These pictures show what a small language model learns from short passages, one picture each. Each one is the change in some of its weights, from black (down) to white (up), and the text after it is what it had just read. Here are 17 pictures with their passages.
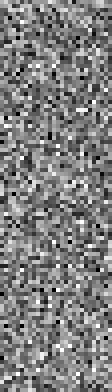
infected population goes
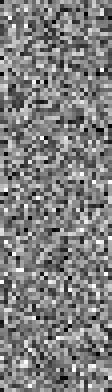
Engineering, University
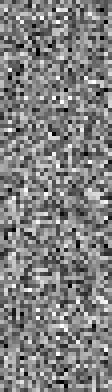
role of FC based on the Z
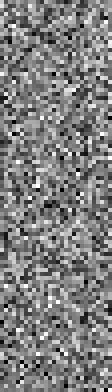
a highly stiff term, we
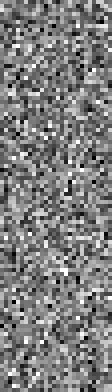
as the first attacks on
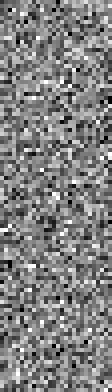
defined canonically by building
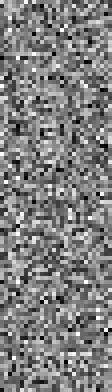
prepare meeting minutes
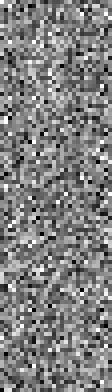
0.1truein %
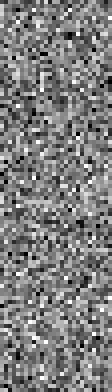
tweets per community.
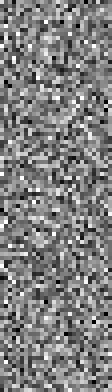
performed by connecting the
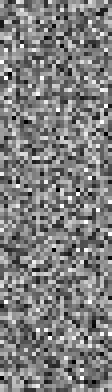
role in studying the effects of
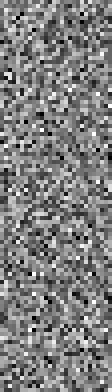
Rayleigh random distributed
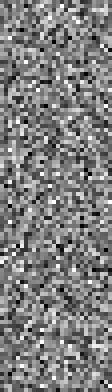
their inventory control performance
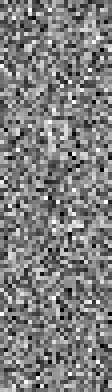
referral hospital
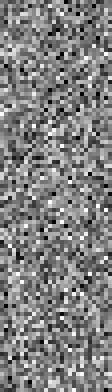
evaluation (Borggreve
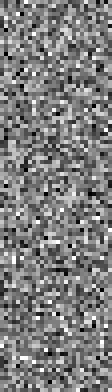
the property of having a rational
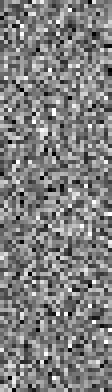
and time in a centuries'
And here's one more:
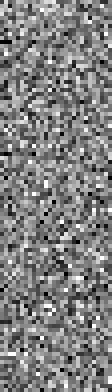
want to prove that some of them
